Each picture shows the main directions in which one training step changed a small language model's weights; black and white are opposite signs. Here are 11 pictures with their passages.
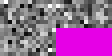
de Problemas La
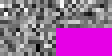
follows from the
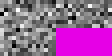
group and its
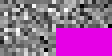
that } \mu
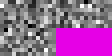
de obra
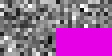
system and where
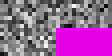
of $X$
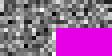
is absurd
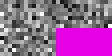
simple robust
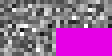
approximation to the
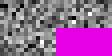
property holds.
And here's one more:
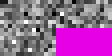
es el caso de
